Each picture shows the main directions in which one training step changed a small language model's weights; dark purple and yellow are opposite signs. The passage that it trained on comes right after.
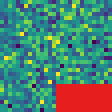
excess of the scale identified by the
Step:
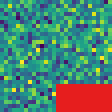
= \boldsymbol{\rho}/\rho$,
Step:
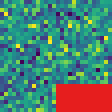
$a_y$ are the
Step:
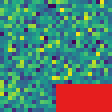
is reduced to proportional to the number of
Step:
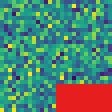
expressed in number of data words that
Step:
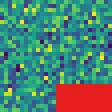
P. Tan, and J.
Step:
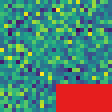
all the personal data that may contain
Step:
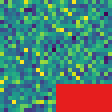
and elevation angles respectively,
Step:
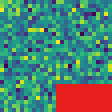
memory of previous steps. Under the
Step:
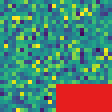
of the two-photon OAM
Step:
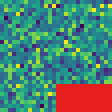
its right tail (right).*
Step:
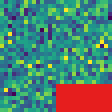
of FeSi, a simple
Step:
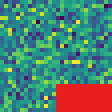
methodology. The hierarchical
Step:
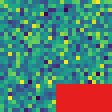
Bisson, {Bleecher
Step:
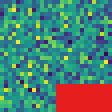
the other. Note that the relay
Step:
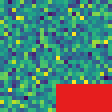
lines that extend $(1/20)$th
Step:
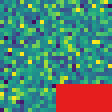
random criticality. In the language of
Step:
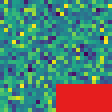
and $V_y$ reflecting the
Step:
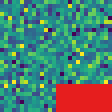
would be interesting to investigate more complex models
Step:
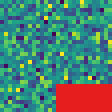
and \cite{Y1}. In
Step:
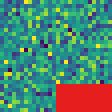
the sub-cellular scale as well.
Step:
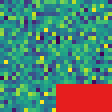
needed to treat, has been proposed. However
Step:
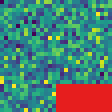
into a quasi-steady state
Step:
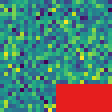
Fig. \ref{fig4} show
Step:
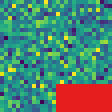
red cells denote leaf nodes with
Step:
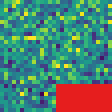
library for the PRAAT
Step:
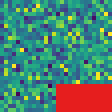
other advanced beam dynamics issues.
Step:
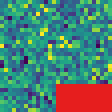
the \emph{Transformation
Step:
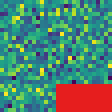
at most~$h$ positions.
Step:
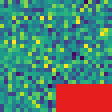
emission energy.}, we take a mean value
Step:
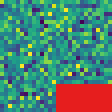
& \\ & mitigation and
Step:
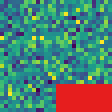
the electron wave-function on the
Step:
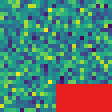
insufficiently scoped
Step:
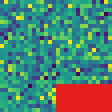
\bibitem{bandy10} M.
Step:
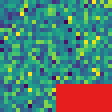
are free of a number of complications
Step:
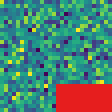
that we are considering in this paper
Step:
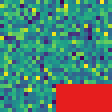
these two works and the LVK
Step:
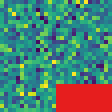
\; \psi_n \rightarrow
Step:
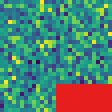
(e) Spatial profiles of
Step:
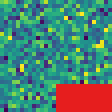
calculated filling densities as described above
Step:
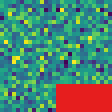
Even some numerical optimization methods seem
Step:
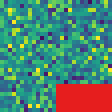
federal funding based on population
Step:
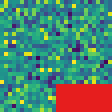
this point, that if we impose the
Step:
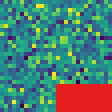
figures, we can observe a clear
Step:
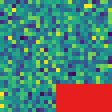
tighter estimate of $K$ in
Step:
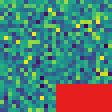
randomly shuffled clicked
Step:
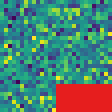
of the modes reported in the following is
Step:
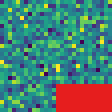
mass to match those of the CMS
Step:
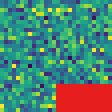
\end{equation} It can be
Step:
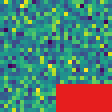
images. (b) Typical measurements
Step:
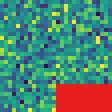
been remarkably successful in reproducing
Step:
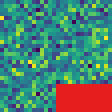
corresponding Lyapunov exponent
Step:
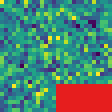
($a_0$ in our dynamical
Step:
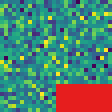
lines—due to reduced UV
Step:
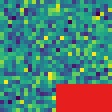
of the contribution function not to affect the
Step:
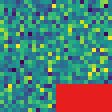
\node[cnode] (2)
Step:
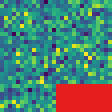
found that the wetting temperatures
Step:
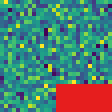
therefore such numerical value is to be interpreted
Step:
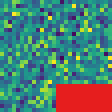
the CAV that may collide
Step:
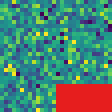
impact on the model performance. Previous
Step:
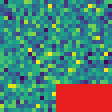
on Science and Technology (FIRST
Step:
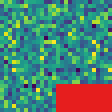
spectra with high S/Ns from
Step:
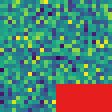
fission path. However, the
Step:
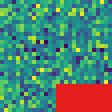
this study was inspired, which was
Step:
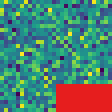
Hb. A homotropic system
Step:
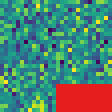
randomly oriented. However, if
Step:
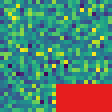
composed of functional of the
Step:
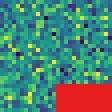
\lstick{} &
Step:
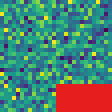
growth. The rules were adjusted
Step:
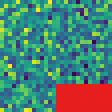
scaled onto an universal curve using
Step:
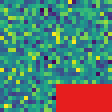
to color. $z$ is an
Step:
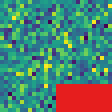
potential when dim$M=3$.
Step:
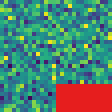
on $\tilde m_\gamma $ since it
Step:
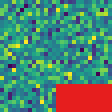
a single Lorentz-invariant
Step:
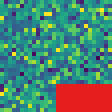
Small domain (P8R1)
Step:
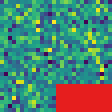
Ishida, H.
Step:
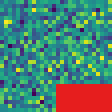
representations (\ref{3.31})
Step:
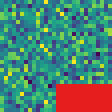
an incident $x$-arc;
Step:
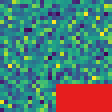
from the gated photon counter (SR
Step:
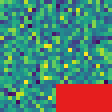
order correction. Therefore, there will be a
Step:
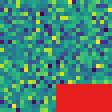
\begin{figure} \centering
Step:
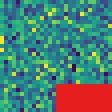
distribution of galaxy pairs. The goodness of
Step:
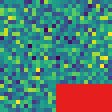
if the energy is around or above 1
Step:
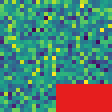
due to the closing of the order
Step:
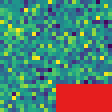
in this theory, with only minor
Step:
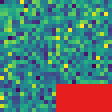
may be a range of locations
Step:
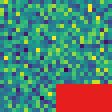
3.1 in Kent. It must
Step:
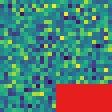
} \right\rangle M^3
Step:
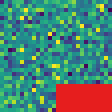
mass percentage of the elements in the
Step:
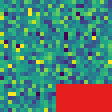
each sector we have a picture like
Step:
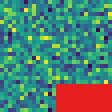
and R136 in the Large
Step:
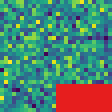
Analysis at BESIII}
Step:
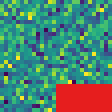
background is important for the three faintest
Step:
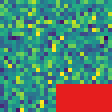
which SNe Ia can be seen
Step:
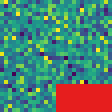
in the past. As three possible
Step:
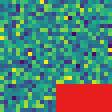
We emphasize here that the open
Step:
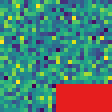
behavior is an artifact of the
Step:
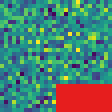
to fail. Furthermore,
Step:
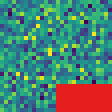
within the multi-body descriptor
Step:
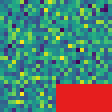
would be described by an eleven-dimensional
